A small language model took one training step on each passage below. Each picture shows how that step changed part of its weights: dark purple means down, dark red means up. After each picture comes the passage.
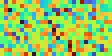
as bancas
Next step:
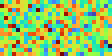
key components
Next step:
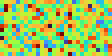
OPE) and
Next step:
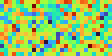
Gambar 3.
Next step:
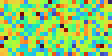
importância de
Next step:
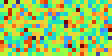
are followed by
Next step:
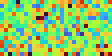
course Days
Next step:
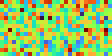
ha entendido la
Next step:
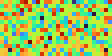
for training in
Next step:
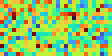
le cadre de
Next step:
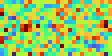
and resolution of
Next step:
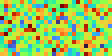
etc.) or
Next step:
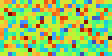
mainly due to their
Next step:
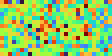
having any
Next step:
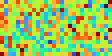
surface texture
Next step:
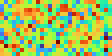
various data collection
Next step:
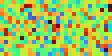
the vendor with
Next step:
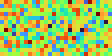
of constructing
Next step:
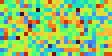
hech qanday
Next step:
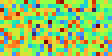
of publishing a
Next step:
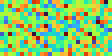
exceeding the
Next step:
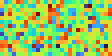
visitação e
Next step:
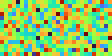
the substances
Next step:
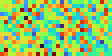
nas escolas
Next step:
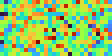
cuidados. A
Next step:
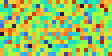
também se
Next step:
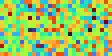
to replace
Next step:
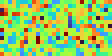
MPa (-
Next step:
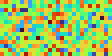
Janiak and
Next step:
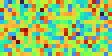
conversion of
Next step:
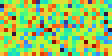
to Group
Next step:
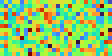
energia podem
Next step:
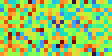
which parties are
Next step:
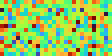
GFLD is
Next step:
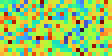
Education Management,
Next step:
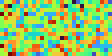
requisites to
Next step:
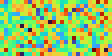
так как
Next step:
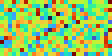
is one of those
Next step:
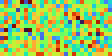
Yu. V.
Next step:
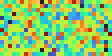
se agrava
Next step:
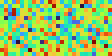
U shunday
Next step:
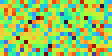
Bosch, with
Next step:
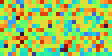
and internal influences
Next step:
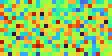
SL text,
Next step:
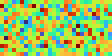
afflicts students
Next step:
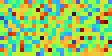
di kalangan
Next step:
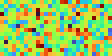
desse lado
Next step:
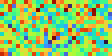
is that it is
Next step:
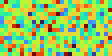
des droits de
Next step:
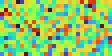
especies del
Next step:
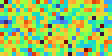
the study. Most
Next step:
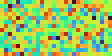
developing systems in
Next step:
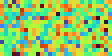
direção primariamente
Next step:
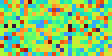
Abateră de
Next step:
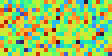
there is practically
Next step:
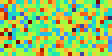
Department of
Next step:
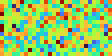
the ongoing
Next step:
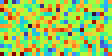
skills are
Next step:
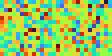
been a rich
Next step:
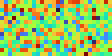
e o local
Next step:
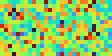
observed. Based
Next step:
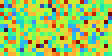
of artistic and
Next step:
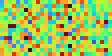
g BW and
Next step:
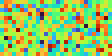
relationship between
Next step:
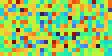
assinar um
